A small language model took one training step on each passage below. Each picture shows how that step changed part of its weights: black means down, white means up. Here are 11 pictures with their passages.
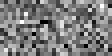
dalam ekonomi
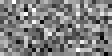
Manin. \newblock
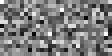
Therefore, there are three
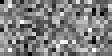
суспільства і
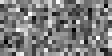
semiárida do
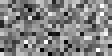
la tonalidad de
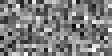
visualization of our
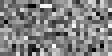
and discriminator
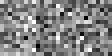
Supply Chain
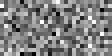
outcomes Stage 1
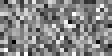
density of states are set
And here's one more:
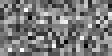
як уяву
